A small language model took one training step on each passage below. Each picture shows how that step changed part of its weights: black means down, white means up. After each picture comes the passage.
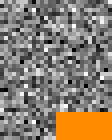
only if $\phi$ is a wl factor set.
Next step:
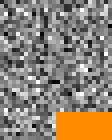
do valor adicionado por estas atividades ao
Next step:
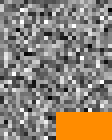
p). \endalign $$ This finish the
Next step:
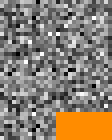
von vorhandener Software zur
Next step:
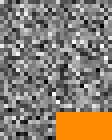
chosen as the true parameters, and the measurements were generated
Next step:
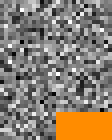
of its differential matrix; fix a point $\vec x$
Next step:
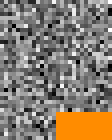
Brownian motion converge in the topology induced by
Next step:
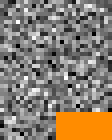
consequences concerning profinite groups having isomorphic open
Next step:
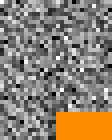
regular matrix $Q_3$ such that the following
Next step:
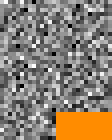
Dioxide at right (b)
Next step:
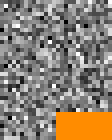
on the gradient). *Let the hypothesis of Theorem
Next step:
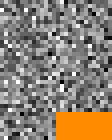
special case where the uncertainties do not exist.
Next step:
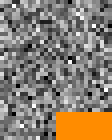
Methods in Modern Physics, Vol.
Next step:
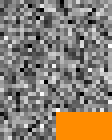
36 TWh, ficando atrás apenas
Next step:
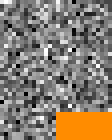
detriment in their quality of life.
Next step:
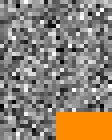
Татищева, аспирант
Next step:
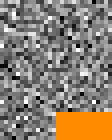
mumkin. Hamma o‘quvchilarda bir xil
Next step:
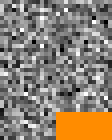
cooperação, comprometimento) com um
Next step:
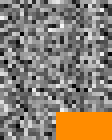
\end{enumerate} \end{lemma}
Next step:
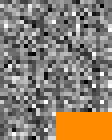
is thought to be a superposition of
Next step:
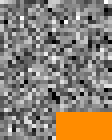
$$ \begin{array}{c} \displaystyle
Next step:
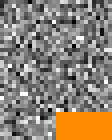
Benguela do Sul são sistemas
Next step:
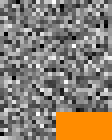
Lemma \ref{lemnopolar}
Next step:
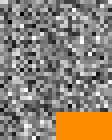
of $\delta$. Similarly, the absolute difference between
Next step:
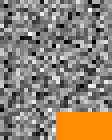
– суспільство: питання
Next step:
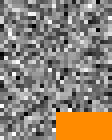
к миру, а не к самому себе.
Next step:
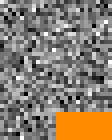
$h_1(x)$ on intervals is always
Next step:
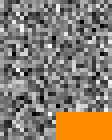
matrix and high dimensional space, and both may be combined
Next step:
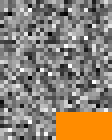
$\delta=1$, and otherwise we can let
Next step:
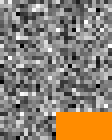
raqamiga mos tushsa, oxiri esa 9
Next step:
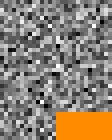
Ortega Bueno Licenciada em
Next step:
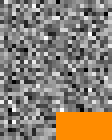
system. } \end{figure} % % % %
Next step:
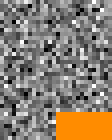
Fabre Valentin Loescher
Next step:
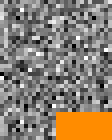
l'immédiateté des
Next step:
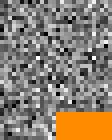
Caco-2 Cells – A
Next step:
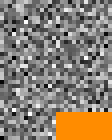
Erläuterungen, Methoden,
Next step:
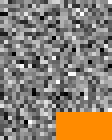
its fixed points Fix(T) coincide with global
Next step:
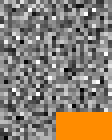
ambiguidades dessa prática, sobretudo no
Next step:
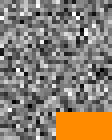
for all pairs $(l,m)$ with
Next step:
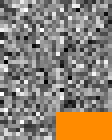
proceso que irá adquiriendo ese
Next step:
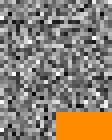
according to Proposition \ref{m13.1}. This
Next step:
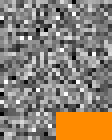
product. The Dixmier-Douady class
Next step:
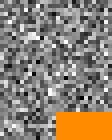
foram obtidos os relatos do paciente e
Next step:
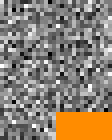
ish olib bormoqda. Xususan,
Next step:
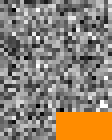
tal método e, passaram a pesquisar sobre os
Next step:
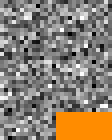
omilga aylanadi. Korrupsiyaning global
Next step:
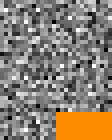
виробами, як основними продуктами
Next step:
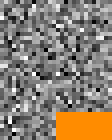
\ref{General Approach}, however some
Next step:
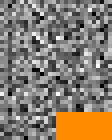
томонидан ўйналган 3
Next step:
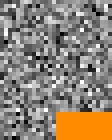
we have calculated the $n$-th square roots of
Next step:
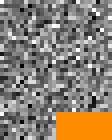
надземний, біля основи
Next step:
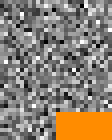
3$ the value of the constant $c(q,
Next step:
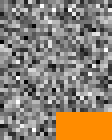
and, consequently, a \emph{length function}
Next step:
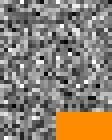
è altresì capace di
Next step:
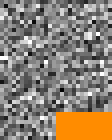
o esperado, pois a quantidade de sal não
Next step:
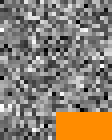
multisets of type $M$ endowed with
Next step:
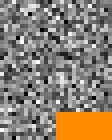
matrices. To describe these matrices consider a finite set of orthogonal
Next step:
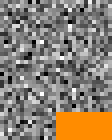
differentieele en integrale kosten is dus
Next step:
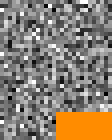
изменение или дополнение обвинения
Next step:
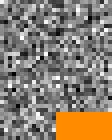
mod }p, \end{equation} then it is
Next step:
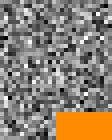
no debe reducirse sólo a las
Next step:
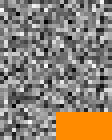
casa cujo uso ele desconhece, ele
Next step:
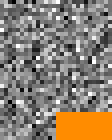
va boshqa taraf tomonidan majburiyatlarni
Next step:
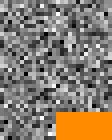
extent to alloy solidification problems.
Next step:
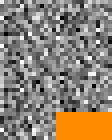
N., Abdukhalilovna, M.
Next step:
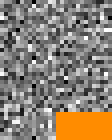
(\ref{triangle}). For the second term we see that
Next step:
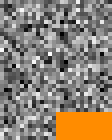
vna dança, e sé tangeres viejos
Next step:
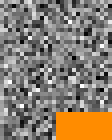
state the hockey stick theorem in
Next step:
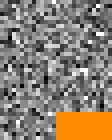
and Lemma~\ref{estimates} that for all three
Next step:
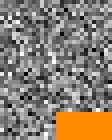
be realized as a subgroup of $U
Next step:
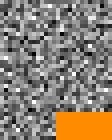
afectate de malarie mari
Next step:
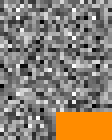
dari para siswa di kelas 1 SDN
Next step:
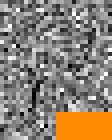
The following lemma gives an estimate for the truncation
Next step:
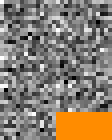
kaynakların incelenmesi
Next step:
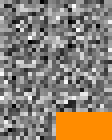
al mismo significado: un templo que no está
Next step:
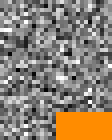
ese talento humano de buena calidad al
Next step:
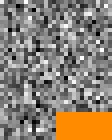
when solving the problems posed, in the same way it
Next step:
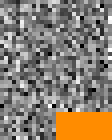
match for the case with sparsity constraint is that
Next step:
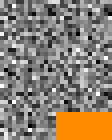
ریسک ($R_M -
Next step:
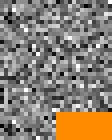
and Statistics \\ Bowling Green
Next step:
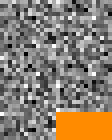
\overline{\gamma \alpha \beta}\otimes m
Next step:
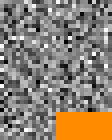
kapsamda, karıştırmalı
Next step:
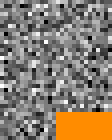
“recitativo” è soppesata con
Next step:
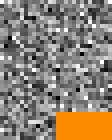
\vp_{\theta_0}$ and $\theta
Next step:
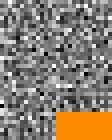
NATIJALAR. Ko’pincha amaliy
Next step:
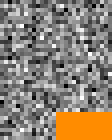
now follows by evaluating the asymptotic expansions of the
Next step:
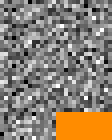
platformalardan foydalanib dars samaradorligini
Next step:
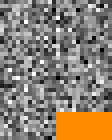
steplength as $\alpha=0.01$ in
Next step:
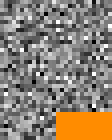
$k\in\mathbb Z$, by using the bounded
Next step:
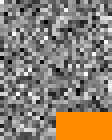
Corollary 21.7 in~\cite{FK16})
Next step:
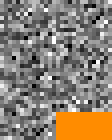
a certain part of the testing procedure into the definition of
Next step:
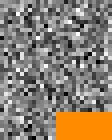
this can be deduced from a product formula for
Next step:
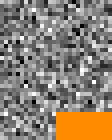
\to \infty$.} \end{gather*} Note that
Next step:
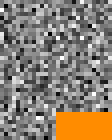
in the context of uncertainty,
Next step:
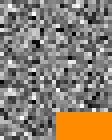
мають бути системними, послідовними,
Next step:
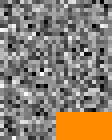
Palacios, provincia de
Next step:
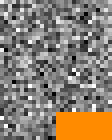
the (modified) Bessel functions of the
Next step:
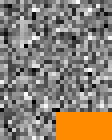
desafios na distribuição das atividades,
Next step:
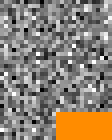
y masculinos muestra algunas diferencias
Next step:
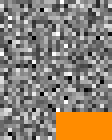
також у впровадженні сучасних
